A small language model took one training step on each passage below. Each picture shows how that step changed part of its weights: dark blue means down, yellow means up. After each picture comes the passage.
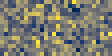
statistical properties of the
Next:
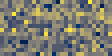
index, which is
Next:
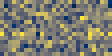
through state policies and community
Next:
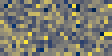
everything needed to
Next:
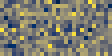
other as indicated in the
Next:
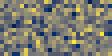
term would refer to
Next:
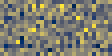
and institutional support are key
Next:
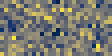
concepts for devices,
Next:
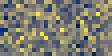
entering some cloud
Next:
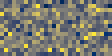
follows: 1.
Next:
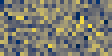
Management Agency? This
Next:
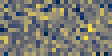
earth pressure in some
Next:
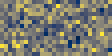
research rigour and
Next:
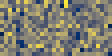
pump function -
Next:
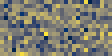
affluent locations
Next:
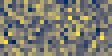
Data Formats for
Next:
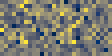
systems services that manage
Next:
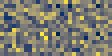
ternary phase
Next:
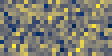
EU chaired by
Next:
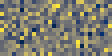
the individuals and groups in
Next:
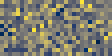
to obtain the lower
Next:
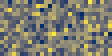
σ = the standard
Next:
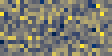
angles. This
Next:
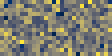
comfortable working
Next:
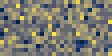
"A Commentary
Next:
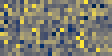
Each annotator
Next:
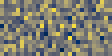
to and available for
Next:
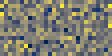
no extra costs were
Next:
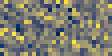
quality of life for local
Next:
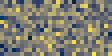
of the ICC's
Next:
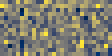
gold standard, and
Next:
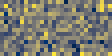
ECS seems to
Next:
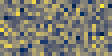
are railroad
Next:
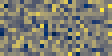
under grant agreement
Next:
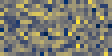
decision to publish
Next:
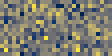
and Ethics
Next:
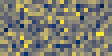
research design and used
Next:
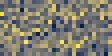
the procedure. As shown
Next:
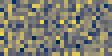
53 services served
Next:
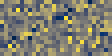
for Societal
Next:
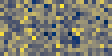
general population of the greater
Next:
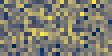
financial performance of companies.
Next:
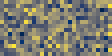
environmental cost disclosure
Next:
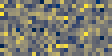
probe of a
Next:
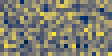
United States and
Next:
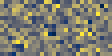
used to express the
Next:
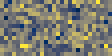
suggestion of new
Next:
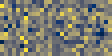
menejment -
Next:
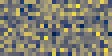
have a long way all
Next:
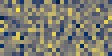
of interest No conflict
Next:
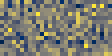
in cross direction.
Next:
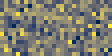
By using consensus
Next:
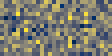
can be represented in
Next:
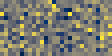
it embodies
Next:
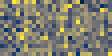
is plotted.
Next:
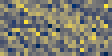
techniques to optimize
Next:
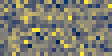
full automation.
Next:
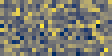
to monitor the state
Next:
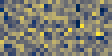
Swiss Federal
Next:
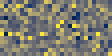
generally safe;
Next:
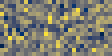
logarithm of
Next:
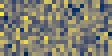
wrap of hydrogen
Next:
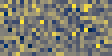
Patients were
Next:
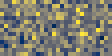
is run with a
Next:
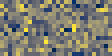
endometrial and
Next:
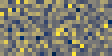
publish a special
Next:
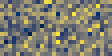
minority religious or
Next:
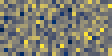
and it is only a
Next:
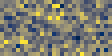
attacks which do not
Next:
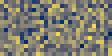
(3) the quality
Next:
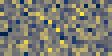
this manipulation,
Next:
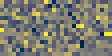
when compared to the control
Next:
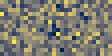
a historian at the
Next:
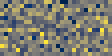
usually divided into two
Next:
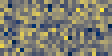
coefficient (R²)
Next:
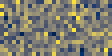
card. The
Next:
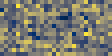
particular relevance to
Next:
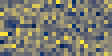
Furthermore, the study findings
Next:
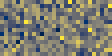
levels, scalabilities
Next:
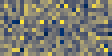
Group 1:
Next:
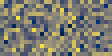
noted, since there were
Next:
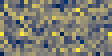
No In elevation
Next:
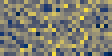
COVID-19 in two
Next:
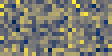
met. The overall model
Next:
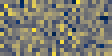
In the case of
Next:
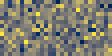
in the work.
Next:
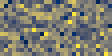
missing children through research
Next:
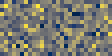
\right)$, where
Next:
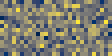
of the MLTT
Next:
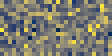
program as indicated in the
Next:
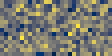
analysed in automated
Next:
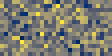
using marginal
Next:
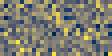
like clouds in the
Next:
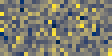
the Figshare database
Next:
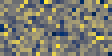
available at the link:
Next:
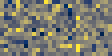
radical or
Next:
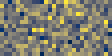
comprises description
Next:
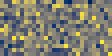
is different from innovation practices
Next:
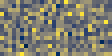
a memory section addressing
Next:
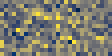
action of sodium
